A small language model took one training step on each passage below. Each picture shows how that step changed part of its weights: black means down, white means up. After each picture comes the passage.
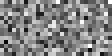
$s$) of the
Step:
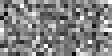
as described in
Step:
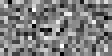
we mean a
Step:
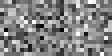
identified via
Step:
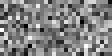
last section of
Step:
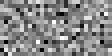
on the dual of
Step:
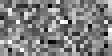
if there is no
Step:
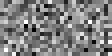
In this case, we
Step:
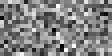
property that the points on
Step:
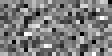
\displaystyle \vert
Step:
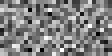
noting that,
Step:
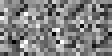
In Subsection
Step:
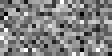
this work through project
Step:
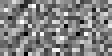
For $x \in
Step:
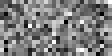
of what we
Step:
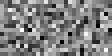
that the last two
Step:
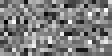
solution of period
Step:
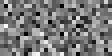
\circ P \circ
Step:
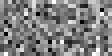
u \circ T
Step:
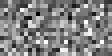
\quad n\rightarrow
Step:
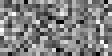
we need to add
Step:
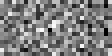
$, if we
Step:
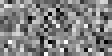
between two notions of
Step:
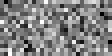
dual graph of
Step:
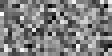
boundary condition is also an
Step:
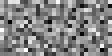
$$ where $A \
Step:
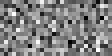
have the metrics:
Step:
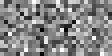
rise to an
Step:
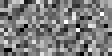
The spherical
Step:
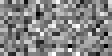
$y$ and
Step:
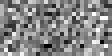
that the finite dimensional
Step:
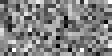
hold for each
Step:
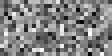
is a directed
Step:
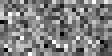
resembles the
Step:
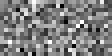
a generic (in
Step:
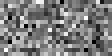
Faculty of
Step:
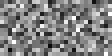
there are issues
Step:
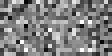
The first inequality gives
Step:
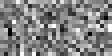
following: under some
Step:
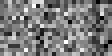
dimensional generators
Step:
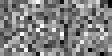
cardinality of
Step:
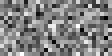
$T$ and
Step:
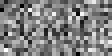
more flexible
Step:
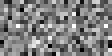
number of suppliers
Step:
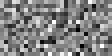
to find only the
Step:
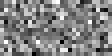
function $G$ is
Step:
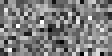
cohomology group of
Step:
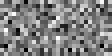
weights that have
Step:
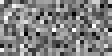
A general expression
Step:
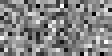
are not of a
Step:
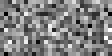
the user may not
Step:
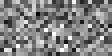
which is equal to
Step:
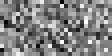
sample of size
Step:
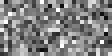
Here we set for
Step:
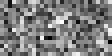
some $\mu$ we
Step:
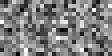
It provides an
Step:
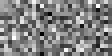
following equality (see
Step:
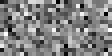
hold without any
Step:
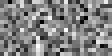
k,$ braces
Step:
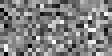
these types of
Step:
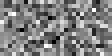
we find an
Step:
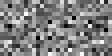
now $a\in
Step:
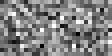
be denoted by
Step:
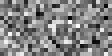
$k$ and
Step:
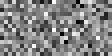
zeta function ,
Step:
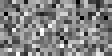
the central
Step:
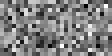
in a power
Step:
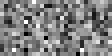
(X \setminus
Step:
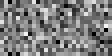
all unitary
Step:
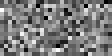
intervals were
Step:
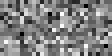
open and dense subset
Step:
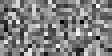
cyclic path
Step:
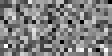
constant along the
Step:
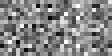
and an identity matrix
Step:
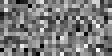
Koopman operator
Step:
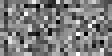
{\it bounded} if
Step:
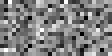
\frac k2
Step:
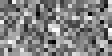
$\beta$ has no
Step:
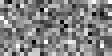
upon defining
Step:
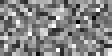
be integers with
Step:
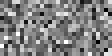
exists $m$
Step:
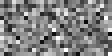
comples the proof.
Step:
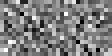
other hand, we
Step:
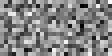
for $a \in
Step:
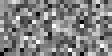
by, $$ \Delta
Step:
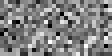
isomorphism and order of
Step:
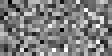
any collection
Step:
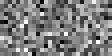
statistics of
